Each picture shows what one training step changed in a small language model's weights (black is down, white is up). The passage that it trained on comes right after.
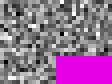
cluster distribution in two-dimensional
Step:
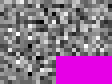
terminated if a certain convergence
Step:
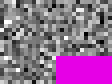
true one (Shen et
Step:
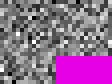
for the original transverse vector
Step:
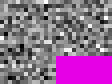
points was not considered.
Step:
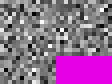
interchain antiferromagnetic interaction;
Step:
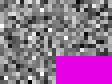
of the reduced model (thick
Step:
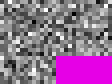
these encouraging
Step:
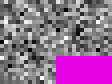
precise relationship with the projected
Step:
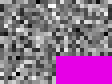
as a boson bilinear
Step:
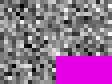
information across time in the same
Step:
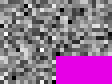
region where there is no sensitivity
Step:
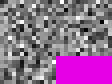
data transfer (either less
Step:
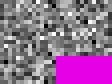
and therefore have a high
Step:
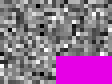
respectively. We stack all of
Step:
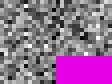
Improvement of
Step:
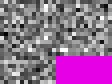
Be-O bonds reducing
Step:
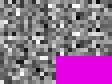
say that the superposition of
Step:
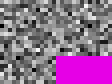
a fixed $\a$, as
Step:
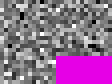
such that the electric field does
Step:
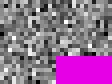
telescope formed by lenses
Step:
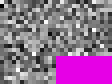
vacuum energy. The leading contribution
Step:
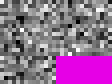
reference master frame is
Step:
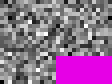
but the distribution of the
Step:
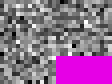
numerically solved the phenomenological equation
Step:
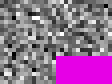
the electric field with the total
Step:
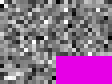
systematic offset. It is clear
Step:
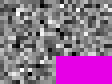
6(n). For the
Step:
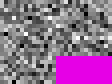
The total Hamiltonian for the
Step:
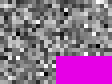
a request at all
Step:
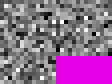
that they are powered by
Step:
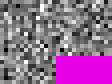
uncertainty of the fitted emission measure
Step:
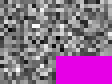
precise and aesthetically
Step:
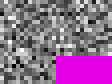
and the $\vert e
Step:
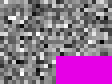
we notice that cells tend to
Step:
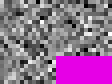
approx f} and
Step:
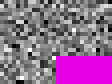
plasmonic wave. Hence,
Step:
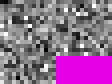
put in a Figure 4,
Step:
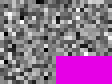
is presented. This interpretation
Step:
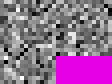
this assumption holds for small deviations
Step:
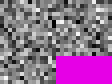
the second line in Eq.
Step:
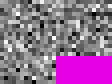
equations which determine the roots
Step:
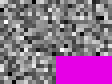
swelling of the
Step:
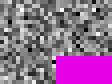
%However, while relevant
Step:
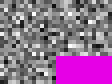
and merging times are
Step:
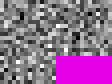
however, that it is not
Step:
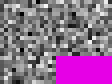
gas molecules when the gas is
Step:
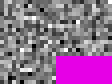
Ly-$\beta$ intensity in
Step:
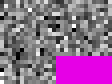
masses are as small as the
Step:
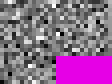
amortized time.
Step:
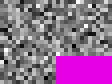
of the Yukawa potential. We
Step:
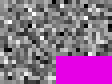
wavelengths to provide a more accurate
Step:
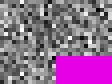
aligned along the same straight
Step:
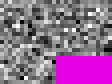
condition rather than by a boundary
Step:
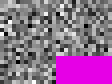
resulting stop probability.
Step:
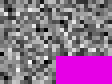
the maximum power loss was
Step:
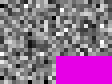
First tests of this model indicated
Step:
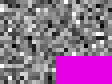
\leq i,j
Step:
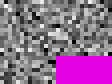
no anomaly, nor any
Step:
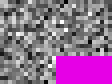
IBN features a
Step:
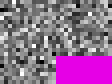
the circumstance that
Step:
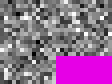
scalar, vector and tensor parts
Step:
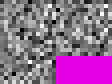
of grating for
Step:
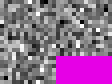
calculation shows that the velocity renormalization
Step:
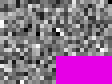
solar neighbourhood.
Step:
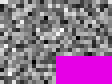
to reconsider the definition of
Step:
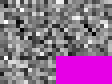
of the proposed PFD
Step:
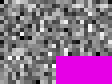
to cell motility:
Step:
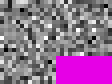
the point on $N$
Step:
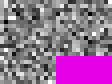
binding energy of the interface
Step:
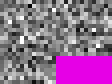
the equations of motion and gauge
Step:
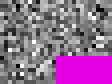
Galactic disk and evaporation from the
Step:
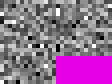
temperatures is enhanced from what one
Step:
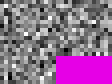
a single age and a range
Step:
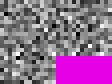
\Tc\ suppression
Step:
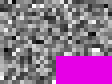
the couplings mediated by the
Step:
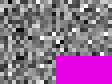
time after the merger as
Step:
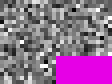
is also sent along with
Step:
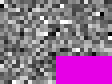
distribution. The Gaussian density profile
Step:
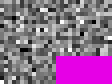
$\tan \beta$, there
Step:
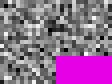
problem to a set of linear
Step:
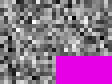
and communication norms as the
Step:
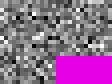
is gratefully
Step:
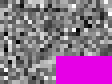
range $0\leq
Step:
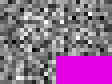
and, accordingly, diffusion
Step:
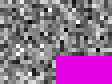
intermediate plateaus at sufficiently
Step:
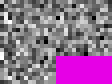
particles. Details of
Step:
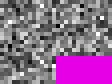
weak quasiperiodic modulation, where
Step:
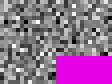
$\Delta $, but it is
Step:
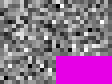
with only one exception.
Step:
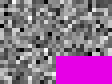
lies on the direction of the
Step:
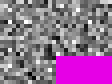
\ee As shown in
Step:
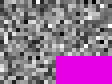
success) by performing the
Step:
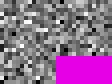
most precise method is to connect
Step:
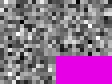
sensitive to the precise values of
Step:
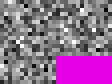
2 kV, and
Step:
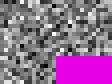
- {\textstyle {\frac
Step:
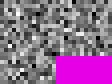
addition to general black-box
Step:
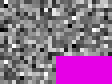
difference between the expressions for the
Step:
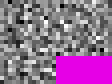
parameters, and vanishes linearly when
